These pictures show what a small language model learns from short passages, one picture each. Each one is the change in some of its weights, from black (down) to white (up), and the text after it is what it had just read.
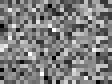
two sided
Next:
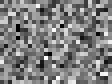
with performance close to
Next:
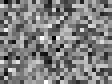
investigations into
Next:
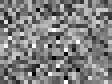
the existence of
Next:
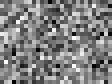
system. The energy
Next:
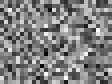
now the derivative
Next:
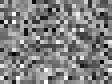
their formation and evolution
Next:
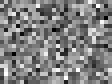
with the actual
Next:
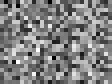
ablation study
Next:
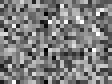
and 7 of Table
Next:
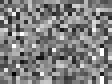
the corresponding phase
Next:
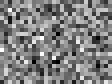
the sake
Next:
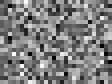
concentration as well
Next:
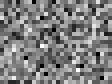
many bound states,
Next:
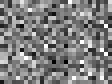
is open in
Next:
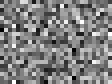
and denominator
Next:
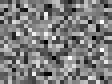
integrated circuit
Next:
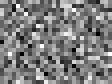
\\ \hline
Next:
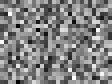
be transformed from
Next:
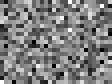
rate at location
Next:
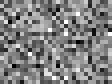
the waveform.
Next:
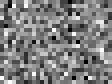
aberrations in
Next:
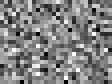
the standard deviations
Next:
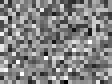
in the Ref.
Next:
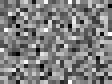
orbit integration with
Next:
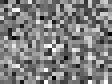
final state electrons is
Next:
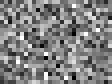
the relativistic
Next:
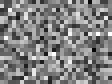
by data producing
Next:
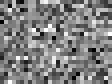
As a result,
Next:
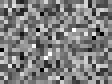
In our simulations,
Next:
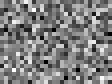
measure depends on the
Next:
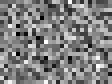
interact differently
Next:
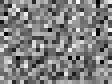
mass unit.
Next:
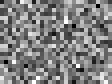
of metallic
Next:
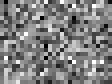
real axis or along
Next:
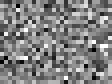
check that the choice
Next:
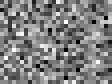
between the particles given
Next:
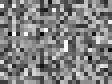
to demonstrate a
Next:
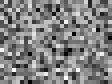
the larger uncertainties
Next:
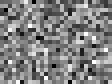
rather complicated
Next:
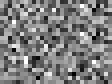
explained by
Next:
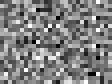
beam profiler
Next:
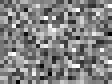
model, with
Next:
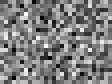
particles. We also
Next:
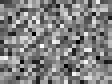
bonding between
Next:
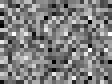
is one first main
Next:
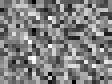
like how such
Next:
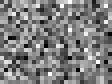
with a pixel size
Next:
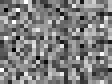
constant maps from
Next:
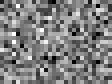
among others)
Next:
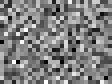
in a regime that
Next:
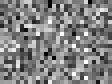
confirmed cases time
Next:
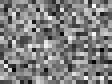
surprise in
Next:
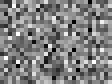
an extension of
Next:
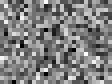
this section, we
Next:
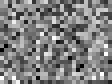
its OMA
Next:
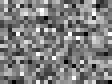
p), \quad
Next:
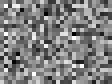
Examples} To
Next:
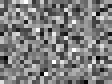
measurement is therefore
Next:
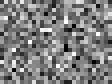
of galaxies. \\
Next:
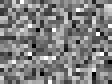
of label diversity
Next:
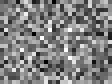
fields in the
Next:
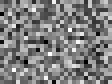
parte es
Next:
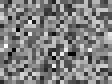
that change of the
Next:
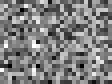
DGP model
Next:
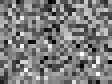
efficient BB84
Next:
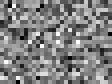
a circle
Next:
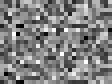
involve an integral
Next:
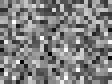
based on matched
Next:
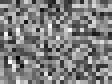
detection systems on
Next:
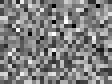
of matrix elements of
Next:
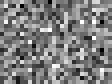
fitting functions.
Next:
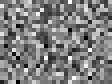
be independent it should
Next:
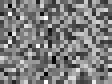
example, we
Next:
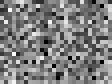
and total intensity image
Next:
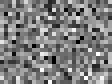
efficient overlapping
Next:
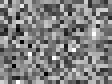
the algorithm can
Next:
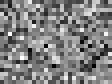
from wellbore
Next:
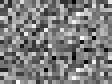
in voids
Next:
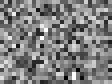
the Universe without
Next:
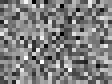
moments are
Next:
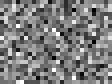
physics}\ }\textbf
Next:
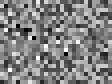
on the curvature
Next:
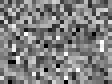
the quantum state,
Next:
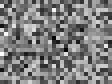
to the whole
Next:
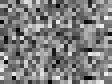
radially symmetric
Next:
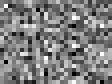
title =
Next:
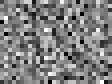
radial velocity of stars
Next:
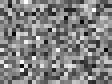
supply are
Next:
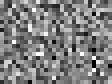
dark matter
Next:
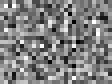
We begin with
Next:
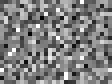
fluctuations of the rotation
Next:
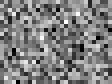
the flux variability
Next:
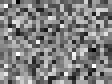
Application of
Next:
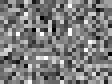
particles travel a
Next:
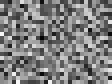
to remain constant within
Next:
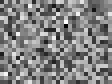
of the magnetic
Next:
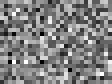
luminosity distance as a
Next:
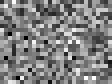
The limitations
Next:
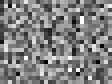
step, a transformation
